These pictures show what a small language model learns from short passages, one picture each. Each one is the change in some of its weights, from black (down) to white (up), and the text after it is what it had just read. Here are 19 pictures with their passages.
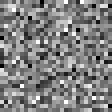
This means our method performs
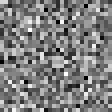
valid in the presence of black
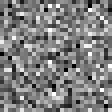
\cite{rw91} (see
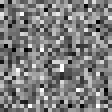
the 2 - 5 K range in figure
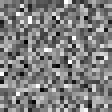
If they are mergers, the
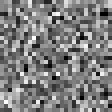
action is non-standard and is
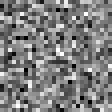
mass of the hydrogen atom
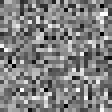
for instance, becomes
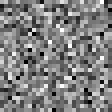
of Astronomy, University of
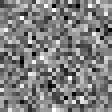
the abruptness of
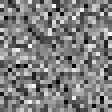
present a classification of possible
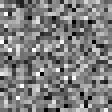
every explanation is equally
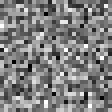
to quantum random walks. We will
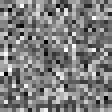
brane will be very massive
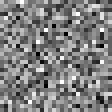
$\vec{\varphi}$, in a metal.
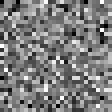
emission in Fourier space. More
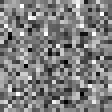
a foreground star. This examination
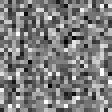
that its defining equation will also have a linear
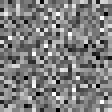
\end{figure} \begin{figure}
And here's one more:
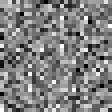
an UFD. The RGB
